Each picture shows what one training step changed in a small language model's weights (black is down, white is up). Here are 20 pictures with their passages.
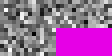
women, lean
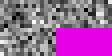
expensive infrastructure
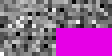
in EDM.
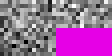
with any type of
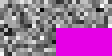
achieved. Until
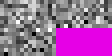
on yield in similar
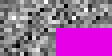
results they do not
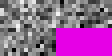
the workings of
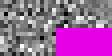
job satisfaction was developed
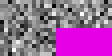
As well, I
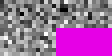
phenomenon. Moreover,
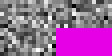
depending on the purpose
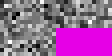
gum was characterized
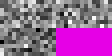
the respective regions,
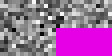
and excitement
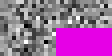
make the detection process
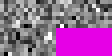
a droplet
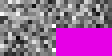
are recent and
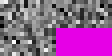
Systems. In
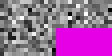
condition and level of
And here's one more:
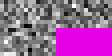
a single operator,
